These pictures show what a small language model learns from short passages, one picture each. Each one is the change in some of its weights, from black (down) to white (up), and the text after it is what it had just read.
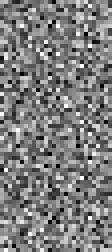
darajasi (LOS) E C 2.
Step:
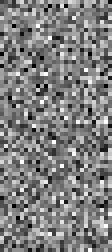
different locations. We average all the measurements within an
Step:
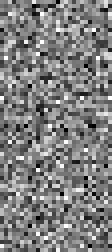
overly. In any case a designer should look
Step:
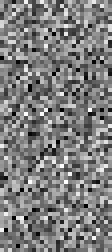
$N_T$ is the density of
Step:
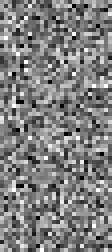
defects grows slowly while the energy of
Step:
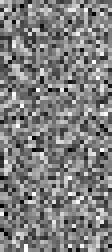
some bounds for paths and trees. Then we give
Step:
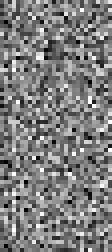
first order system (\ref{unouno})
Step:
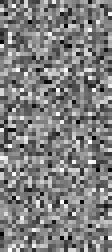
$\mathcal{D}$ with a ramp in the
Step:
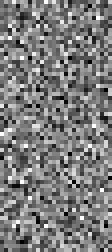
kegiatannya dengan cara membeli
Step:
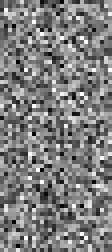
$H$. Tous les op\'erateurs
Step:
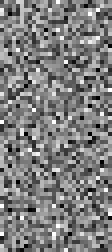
surely if $\Phi_Y(B)\circ
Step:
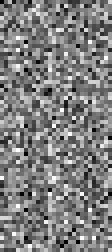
a trivial complex normal bundle if and only if there exists
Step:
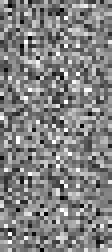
kemampuan akses dengan
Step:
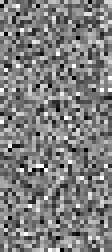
\emph{refines} the integral cohomology operation
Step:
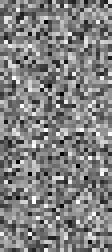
pulses are separated by the repetition rate
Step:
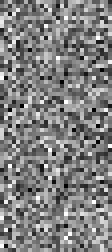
is not difficult to see that with the decision set
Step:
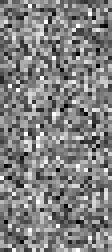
ekologik xavfsizlik.
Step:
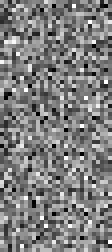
information of nonperturbative regime. The scalar
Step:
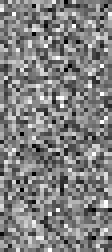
multiply both sides by $x$, to get
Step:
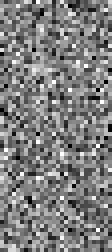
the family \begin{equation} X_{p}
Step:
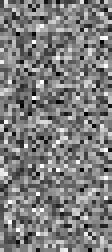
spherical charge densities for ions and atoms.
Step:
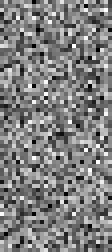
Gesundheitsrisiko dar,
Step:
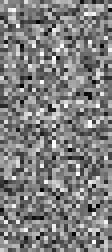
tashqi va ichki dunyo haqidagi
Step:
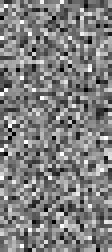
{\rk{Step 1}} We take an
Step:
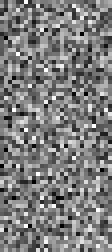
beam setup. Detailed density functional theory
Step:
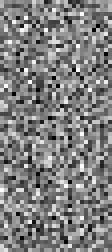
uma extenso da unidade territorial que
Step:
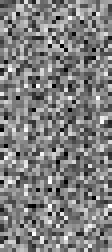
refined as follows: \begin{remark}
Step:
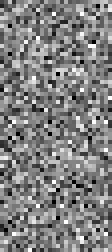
en utilisant les paramètres constants
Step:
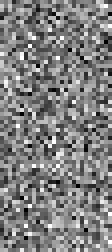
configuration of an observation (e.g.,
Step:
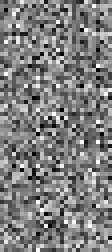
reduces the degree of entanglement in a way
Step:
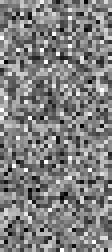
we focus on a phenomenological model, leaving
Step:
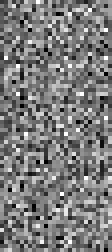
lattices or heavy sea quarks. Here
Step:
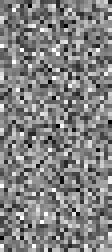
y descargamos el PDF se nos
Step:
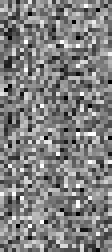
reprint, superscriptaddress,
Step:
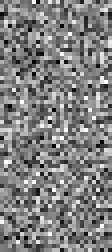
production under the assumption of thermal equilibrium. It is based
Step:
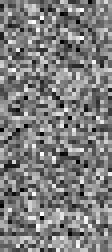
$\tcorr$ and $\tphase$,
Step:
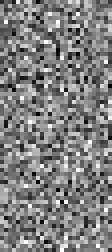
\endheading Let $\Sigma$ be a finite
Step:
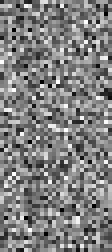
is 850 GeV. For simplified models involving
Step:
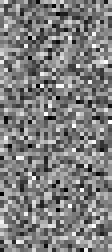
third perpendicular b must also pass through the
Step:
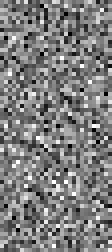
$(i,n)$ in the FPP metric restricted
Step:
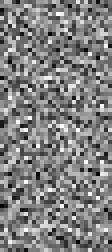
may benefit physics-driven deep learning,
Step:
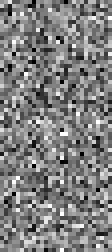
sources shows a maximum, which would not be expected in
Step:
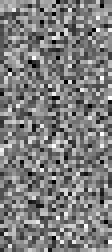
executado em torno das consultas
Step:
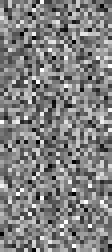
e &\text{socle}&\text{pos
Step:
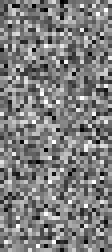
Then fluctuations in the values of $M$ are related
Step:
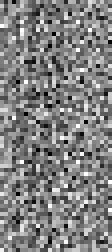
Casimir of the above Poincar\'e
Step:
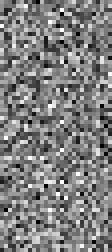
main spatial structures (the \textquotedblleft
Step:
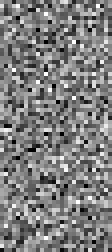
atoms which are the main contribution around the fermi
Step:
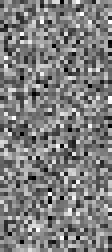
$\xi\neq0$. Moreover, it satisfies the
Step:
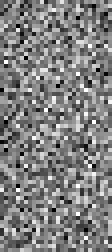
pequenos animais, entre eles
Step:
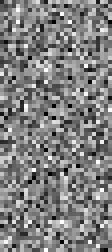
program in the sequence. To clarify this claim,
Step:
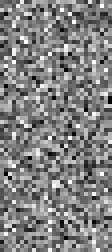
the superpotential \be \tilde{W}
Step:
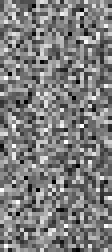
Q_s^2$, and the sums over
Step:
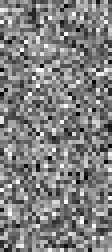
the alternative famous formula (probably due to
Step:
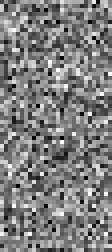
Subsequently, the electrochemical signature while the
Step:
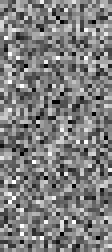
the states in each "well" is schematically
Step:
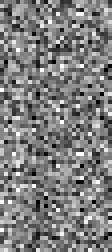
computation of processes (1)--(8) and
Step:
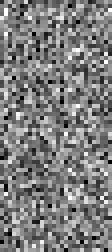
a lifetime data setting. At first, we
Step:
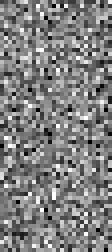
a sharp increase in the optical depth for ionizing
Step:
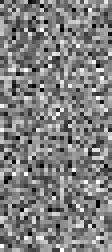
paragraph is considered as an independent data point. The
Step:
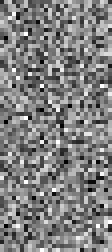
et al. showed in [5] that the
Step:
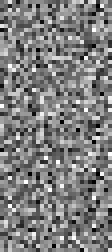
observed that one-dimensional central measures can be obtained as
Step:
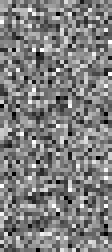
of Artificial Intelligence,
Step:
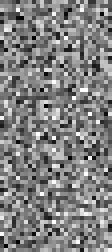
2D strikes are obtained (figure
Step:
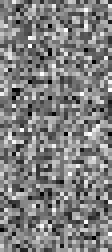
o [El País](#). O ministro
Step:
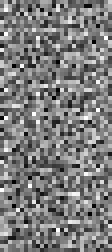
Iroda Abdusattarovna
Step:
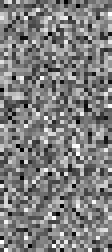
the fast high-resolution simulation of the dynamics of
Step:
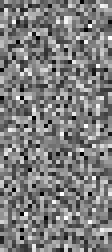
by a sequential heuristic algorithm. By
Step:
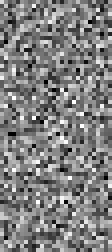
order to help identify the role of adiabatic
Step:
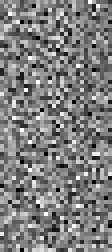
до \$50 тис. Дальність
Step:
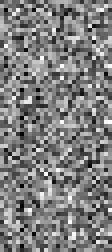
into one and two qubit gates {
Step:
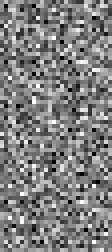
ўхшаш жисмлар
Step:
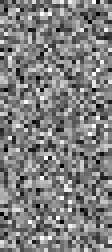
analysis by computing a diagram that indicates, for a given
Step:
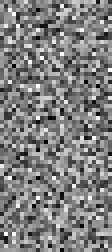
goal is to examine the numerical method against more complex
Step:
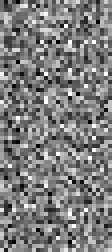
Eulerian digraphs} \\
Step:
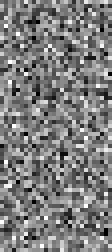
number of knots set to 22 for both cases.
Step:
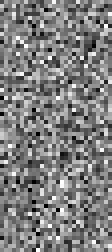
therefore expected that correlations drawn from these environmental
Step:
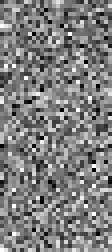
is also obvious that applying the pure literals rule cannot
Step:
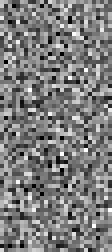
of Philosophical and Pedagogical Sciences. –
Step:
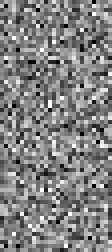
коли мисливський закон
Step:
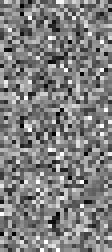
mente e se materializam por meio de
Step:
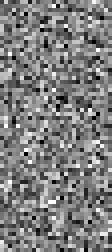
the incidence structure $(\F [g],
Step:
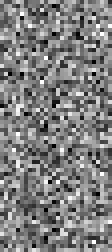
129] ADABIYOTLAR 1.
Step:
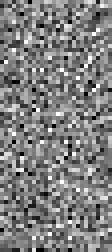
pela doutrina. A exposição
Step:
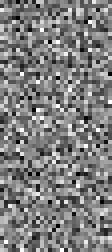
his picture of Herman strip.
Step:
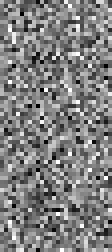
eV, the second being a shift of the Si
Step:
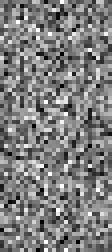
conseqüentemente estes metais,
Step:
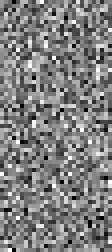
$Y$. Data is normalized with the corresponding experimental values
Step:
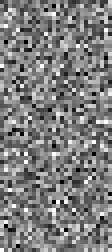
that cosmologists have dealt with successfully
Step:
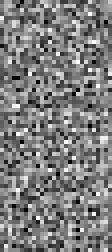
hisoblashdir. Buning uchun ISO
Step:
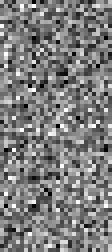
origin of these geological structures, including coraline
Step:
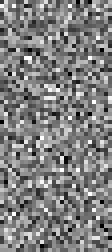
as $\varepsilon \leq\dim M$ by Theorem
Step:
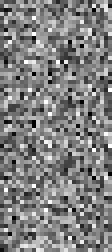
der Bodenflächendaten
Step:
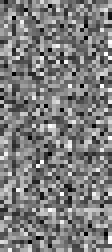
the moment of the beginning of lower up scattering effect
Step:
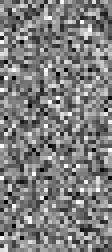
generically. Haken's theory puts this
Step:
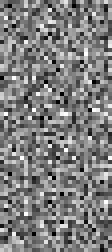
the full-rank counterpart can be more
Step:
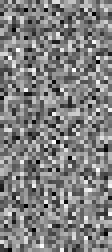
in the MSSM) of all the stable
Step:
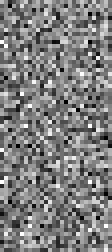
islohotlarning ilmiy-nazariy
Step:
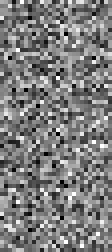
таърифда келтирилган
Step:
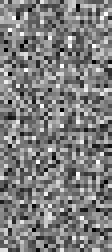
sources, much better than with a single broad-band
